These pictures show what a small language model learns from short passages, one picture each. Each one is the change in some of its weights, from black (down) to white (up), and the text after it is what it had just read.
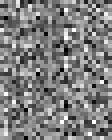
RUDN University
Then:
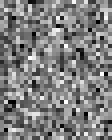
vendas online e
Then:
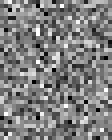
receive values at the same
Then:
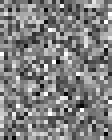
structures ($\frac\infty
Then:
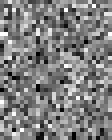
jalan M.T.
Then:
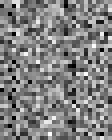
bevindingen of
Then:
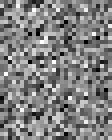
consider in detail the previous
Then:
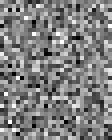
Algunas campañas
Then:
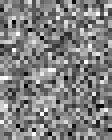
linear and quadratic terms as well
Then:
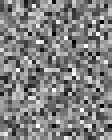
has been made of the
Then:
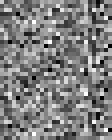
\end{equation} so
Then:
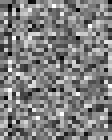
primul modul al
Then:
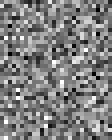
de abordagens fortes
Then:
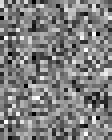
detaljno su
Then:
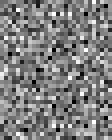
deduced from the second identity
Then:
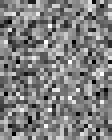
}On the other hand,
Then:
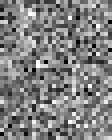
el servicio a su
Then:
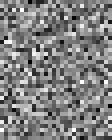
em alunos de cursos
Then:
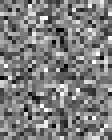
представлены мнения
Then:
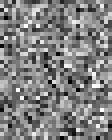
mustaqil egalik
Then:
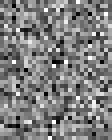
5 poprawiono
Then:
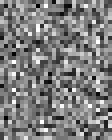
into a single list,
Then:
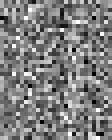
Jacob Hilton,
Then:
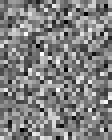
the coordinate $\xi$ is
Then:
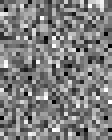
а й практичні
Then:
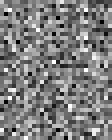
\to G$ be an
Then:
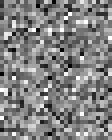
essentially says that
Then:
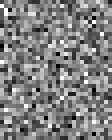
realizada a diferentes contratos
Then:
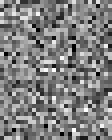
Igualmente, en
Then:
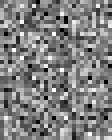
ular qabul qiluvchi
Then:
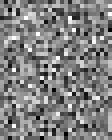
fait l'objet de
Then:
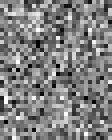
are realizable in general position
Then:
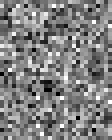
mappe criminali e
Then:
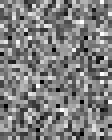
there is \textit{a
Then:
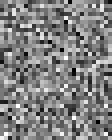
site, ori o
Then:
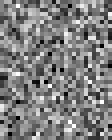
even length ending on the
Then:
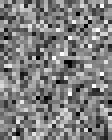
există la moment în
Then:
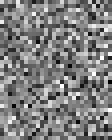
"Eu Sei
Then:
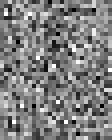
tizimida jismoniy
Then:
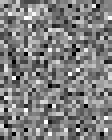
O retrato de
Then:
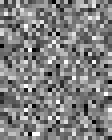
een maand liquide
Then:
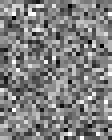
classification of the finite simple
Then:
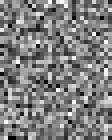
Rosario de La
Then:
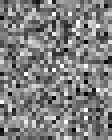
the pretzel knot
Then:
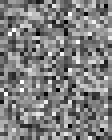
the issues of forming
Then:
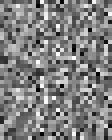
هشتم پس
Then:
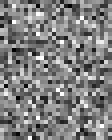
universal constants.\\ \noindent
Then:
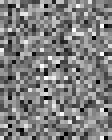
kapsul yang
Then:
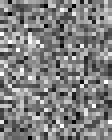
relational variables? *J
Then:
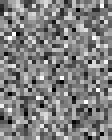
it has been already proved by
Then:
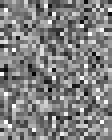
деган фикр ҳам
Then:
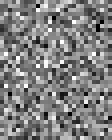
Let $R \in
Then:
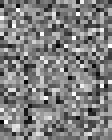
an interval. That will imply
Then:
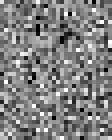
distinct nonnegative parts with each
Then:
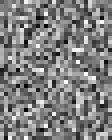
is a unitary operator on
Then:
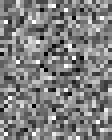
new curriculum,
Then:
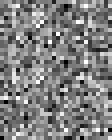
matrix \begin{equation}
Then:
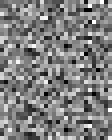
полагалась на
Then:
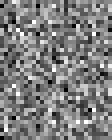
dwingend recht
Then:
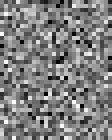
yezdi. Unda
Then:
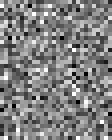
nos ofereçam resultados
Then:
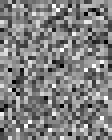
end, we first construct a
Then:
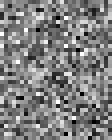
study presents an analysis of
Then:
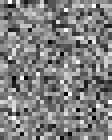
1 ning ustki
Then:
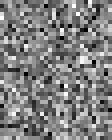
Conf. «Ship
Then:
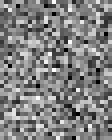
the corresponding vector bundle over
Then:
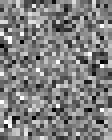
of sites. The techniques
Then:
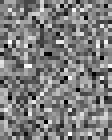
$D$ contains a cycle
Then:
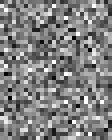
va sinfxonalarda
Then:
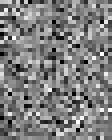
Teresina nessa
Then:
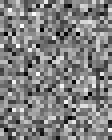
now that $\gamma$ is
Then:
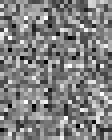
перешкод. У
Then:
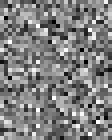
material pada *belt*
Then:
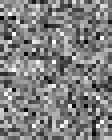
drogas e contra o
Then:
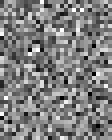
$100$. This way we
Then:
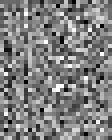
C \to C$ by
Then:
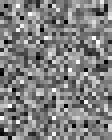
make the differentiation error
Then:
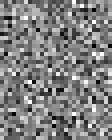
diferentes herramientas
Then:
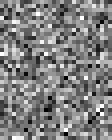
= 0$ and hence that
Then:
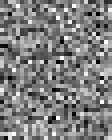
Rho walk
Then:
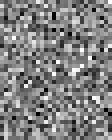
divisions. Nous
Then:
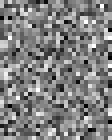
a empresa possui
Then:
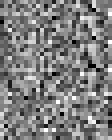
size twelve orbit
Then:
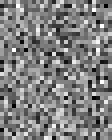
(up to a positive
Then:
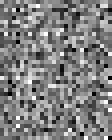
excédé 77
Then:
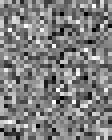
t = 2 \times
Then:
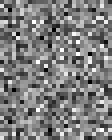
durmak, halkı
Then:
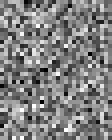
and hence it sufficient to prove
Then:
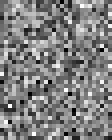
done offline and prior
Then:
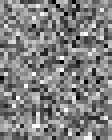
signal coherence",
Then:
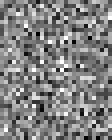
an immediate corollary
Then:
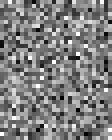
follows from the Hard
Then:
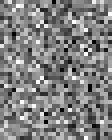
equipped with an embedding to the
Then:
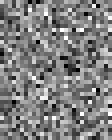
Lote projetado
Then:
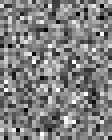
aesthetics. It
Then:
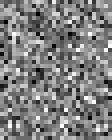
rational identity of $D$.
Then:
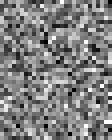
in NiMoS and
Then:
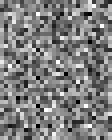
< N \log K +
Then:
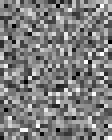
és tízszer
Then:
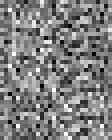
\begin{pmatrix} 0
